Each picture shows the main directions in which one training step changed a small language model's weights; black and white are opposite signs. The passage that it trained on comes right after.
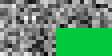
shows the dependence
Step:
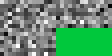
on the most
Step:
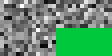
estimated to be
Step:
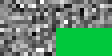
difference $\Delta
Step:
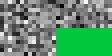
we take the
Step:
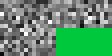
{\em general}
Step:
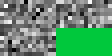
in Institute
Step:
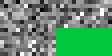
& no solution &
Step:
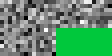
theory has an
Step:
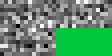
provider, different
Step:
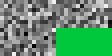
axis y
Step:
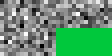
and acts on
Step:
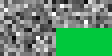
dimensionful value
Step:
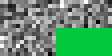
with a small
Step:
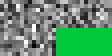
spin polarization
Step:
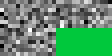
similar to each other
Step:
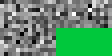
the components of
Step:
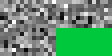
We optimize
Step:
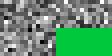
to create
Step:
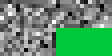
exponential and
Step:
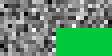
model assumes
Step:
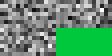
final fitting
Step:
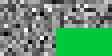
a fraction
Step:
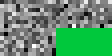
the lowest
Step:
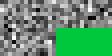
some important
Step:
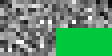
exists a
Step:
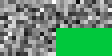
We will therefore
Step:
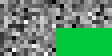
us consider the
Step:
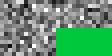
may seem to
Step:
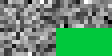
in PA =
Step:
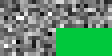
a boundary,
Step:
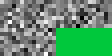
on basic
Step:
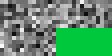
with the ground
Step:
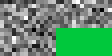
is due to the
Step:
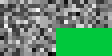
this lattice
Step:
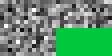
the units are
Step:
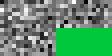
only probe of
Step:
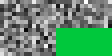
in the limit of
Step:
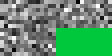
results of the
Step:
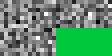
select the lower
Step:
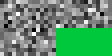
$y$ is
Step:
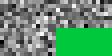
to this pattern
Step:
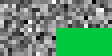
that current models
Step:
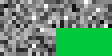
pure states
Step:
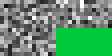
be modified.
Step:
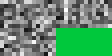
of the high frequency
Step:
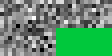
shape of
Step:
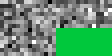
of the selected
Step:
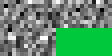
IoU is
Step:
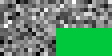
$q$ and
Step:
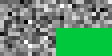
that, even
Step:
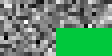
in turn
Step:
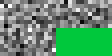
each cell.
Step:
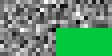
In order to obtain
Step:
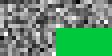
for this low coupling
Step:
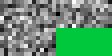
developed to
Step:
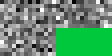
parameters for each
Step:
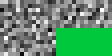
its negative
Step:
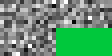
as reference.
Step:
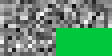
5, which shows
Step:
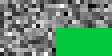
by the term
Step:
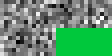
to as second order
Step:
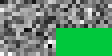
independent of
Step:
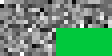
an upper limit
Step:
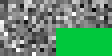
gives an expression
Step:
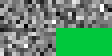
is said
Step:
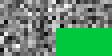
this section are not
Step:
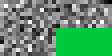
temperature reaches
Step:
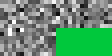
Therefore, we
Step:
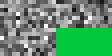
primary source
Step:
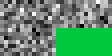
= c\log
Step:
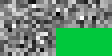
provided by
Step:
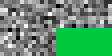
around 4
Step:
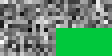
of our method for
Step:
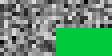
in the fit
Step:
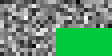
is computed in
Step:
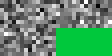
The new solution
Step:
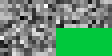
excluded from
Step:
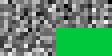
band inversion
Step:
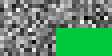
out as a
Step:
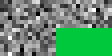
Drude were
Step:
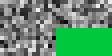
common, and
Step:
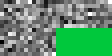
presented the analysis
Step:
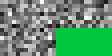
deal with such
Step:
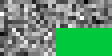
provides the time
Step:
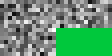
the basic equations
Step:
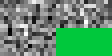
at ISR
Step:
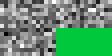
need to support
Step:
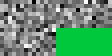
observing site
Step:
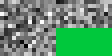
introduce a
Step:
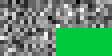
and TPC
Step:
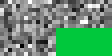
path loss
